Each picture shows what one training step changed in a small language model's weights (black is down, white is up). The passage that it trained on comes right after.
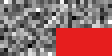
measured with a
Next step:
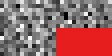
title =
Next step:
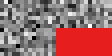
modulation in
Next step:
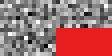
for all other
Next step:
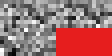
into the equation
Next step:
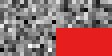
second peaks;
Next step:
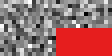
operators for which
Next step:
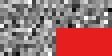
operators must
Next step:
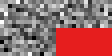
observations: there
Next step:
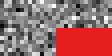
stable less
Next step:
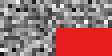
two systems: while
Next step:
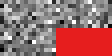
In this paper we
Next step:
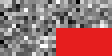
wing regions
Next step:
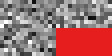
the dispersive
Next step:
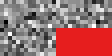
a given direction
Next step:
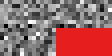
are obtained from a
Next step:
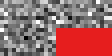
of $\mathcal
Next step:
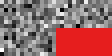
level, \item
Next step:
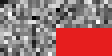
concern the
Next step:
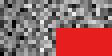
is possible that
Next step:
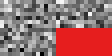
and $F$
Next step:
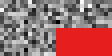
experimental data
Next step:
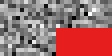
by the following
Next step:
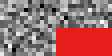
depends on the
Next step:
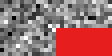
the kinetic
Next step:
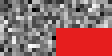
those assets
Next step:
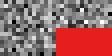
quantities are
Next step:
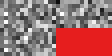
of targets,
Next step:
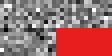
to Fig.
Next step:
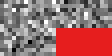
qubits on
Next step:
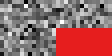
momentum are shown
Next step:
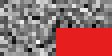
the computation of
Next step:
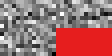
on the equation of
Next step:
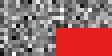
The width of
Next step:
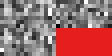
II's performance
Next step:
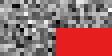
are typically
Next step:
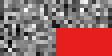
spectrum, including
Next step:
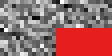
the duration of
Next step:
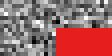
of probe
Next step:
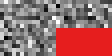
$b \to
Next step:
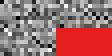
in size at
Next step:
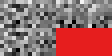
does not introduce
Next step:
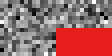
loaded into
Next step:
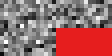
a ratio of
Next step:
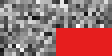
the latter to
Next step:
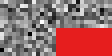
when comparing
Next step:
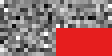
the denominator
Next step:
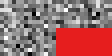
T factory and
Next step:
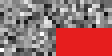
stellar mass which may
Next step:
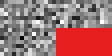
of the average atom
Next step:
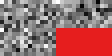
plane wave
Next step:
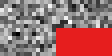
we call the
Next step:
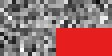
novel light
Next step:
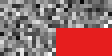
is polarized
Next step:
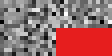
first estimate the
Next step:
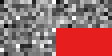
impact parameter
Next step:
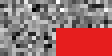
\in I}
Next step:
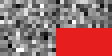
may be based on
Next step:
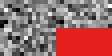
the participating
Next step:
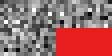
a huge
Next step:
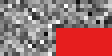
this analysis. We
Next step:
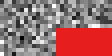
small, the average
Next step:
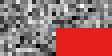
results in the
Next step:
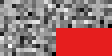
for the two
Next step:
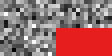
a case study,
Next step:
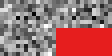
different and the
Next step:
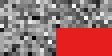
the code
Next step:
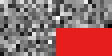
Due to high
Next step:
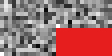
with the potential
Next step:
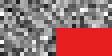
server is
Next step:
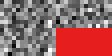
complicated even
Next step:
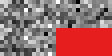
limiting case of
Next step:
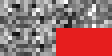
we assume
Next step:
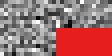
of the equation
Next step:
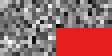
case. Since
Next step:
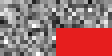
new direction in
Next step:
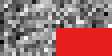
heat only,
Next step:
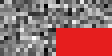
lower left
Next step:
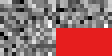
total processing time
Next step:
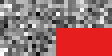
to particle
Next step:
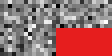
In addition, most
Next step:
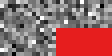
, where $\Omega
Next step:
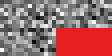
of this work.
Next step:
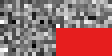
the magnon.
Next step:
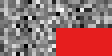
The basic
